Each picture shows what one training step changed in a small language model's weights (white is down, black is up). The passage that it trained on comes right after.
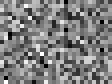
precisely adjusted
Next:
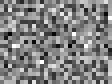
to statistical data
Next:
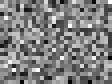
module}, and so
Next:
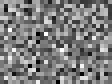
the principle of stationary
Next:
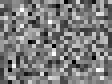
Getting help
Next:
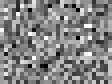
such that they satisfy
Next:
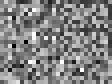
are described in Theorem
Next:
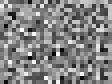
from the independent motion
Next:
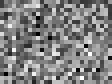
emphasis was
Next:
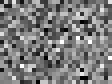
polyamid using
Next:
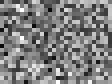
substation are
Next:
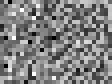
Ibis is
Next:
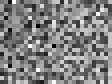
Overall -
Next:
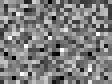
the Hamiltonian, either
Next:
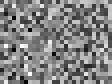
matching either within
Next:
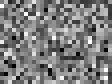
However, findings of
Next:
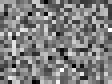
space. The mapping
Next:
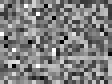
Paris 6,
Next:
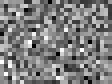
the rates as shown
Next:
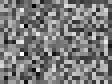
pay attention to
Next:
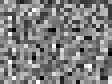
are related as
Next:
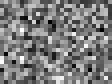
dynamical systems, which
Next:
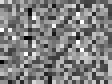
\ We now turn
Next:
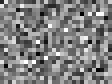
and Shining;
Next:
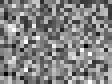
research design was
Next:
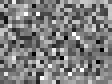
cipher that
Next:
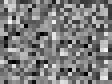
is easy to see
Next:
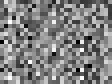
is not described
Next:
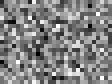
adjustments occur
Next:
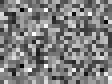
analytical findings support the
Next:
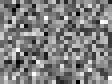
but more information on
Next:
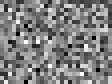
it also exposed
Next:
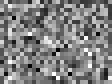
under consideration here
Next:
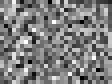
r)$ denotes the
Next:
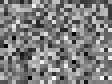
locus of
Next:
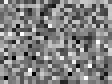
and many have been
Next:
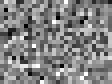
$G$ is
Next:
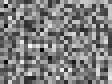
of memory size and
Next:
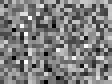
learning platform”
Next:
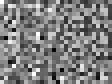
that the Internal
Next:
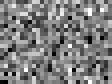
takes precedence
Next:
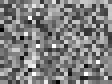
variations in response measures
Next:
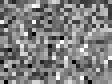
constants $c,
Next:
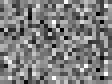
LHC is
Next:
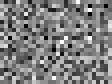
corresponding ancestor
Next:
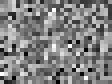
also contains the exchange
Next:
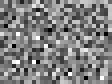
ball with center
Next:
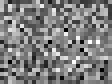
as follows:
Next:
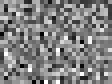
the conductivity of
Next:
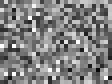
issues in higher education
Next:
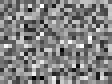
for the mixing
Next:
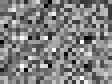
we do not need
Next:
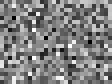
regression tasks. For
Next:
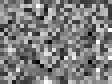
both group of
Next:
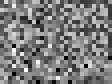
conductors with a
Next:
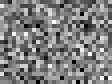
professor with
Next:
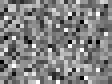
as words and the
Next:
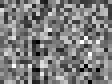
reviewed and
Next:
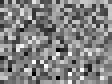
direction are shown in
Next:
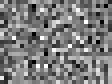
-i n
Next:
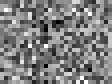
applications, especially when
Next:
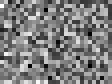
However, despite
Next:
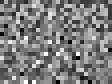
they maximize volume
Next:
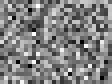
with exact rows
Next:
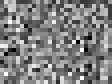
is the shape
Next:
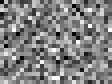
residues in
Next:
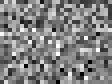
requires a measurement.
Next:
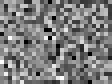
the ideal case as
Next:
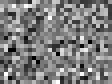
just the current
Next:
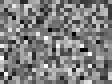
means that the well
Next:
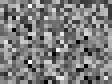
method based on two
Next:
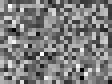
as correct if the
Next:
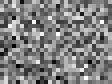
stride parameters and
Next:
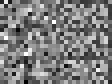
group —
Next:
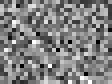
origin of coordinates Let
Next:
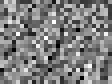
is defined by
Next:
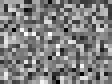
the two entangled
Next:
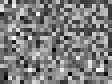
depressed the
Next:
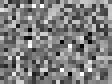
about a suitable circuit
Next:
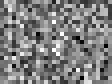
is cocommutative
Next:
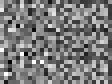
where $\zeta$
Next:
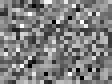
or \item none
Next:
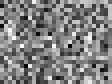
model becomes the
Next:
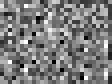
now firmly
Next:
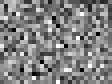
the university business
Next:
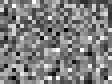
scientific potential in the
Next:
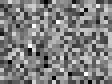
detection results comparison in
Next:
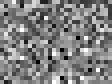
differential equation:
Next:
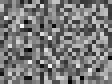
dimension of the
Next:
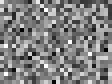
by a free
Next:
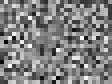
technology integration,
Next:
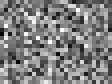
This simplification no
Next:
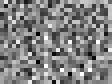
of a minimal
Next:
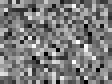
1 Intensity
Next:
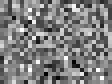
nanoscale systems
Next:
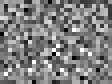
the transverse component of
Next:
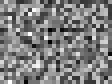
are satisfied in their
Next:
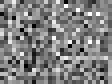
was as follows:
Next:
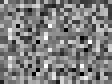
and the fact that
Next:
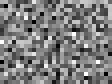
a fixed neutral hydrogen
